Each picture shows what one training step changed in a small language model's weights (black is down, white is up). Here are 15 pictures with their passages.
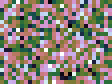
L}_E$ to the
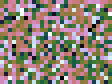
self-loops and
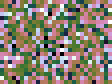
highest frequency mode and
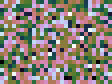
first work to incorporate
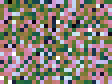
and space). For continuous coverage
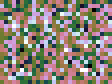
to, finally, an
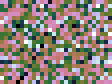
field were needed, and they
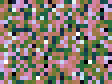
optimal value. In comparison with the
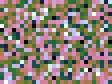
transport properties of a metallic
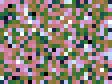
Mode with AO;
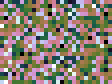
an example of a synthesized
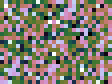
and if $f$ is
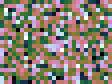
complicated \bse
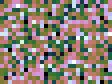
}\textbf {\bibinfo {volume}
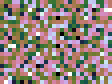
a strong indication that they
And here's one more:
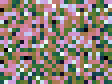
J. Clune,
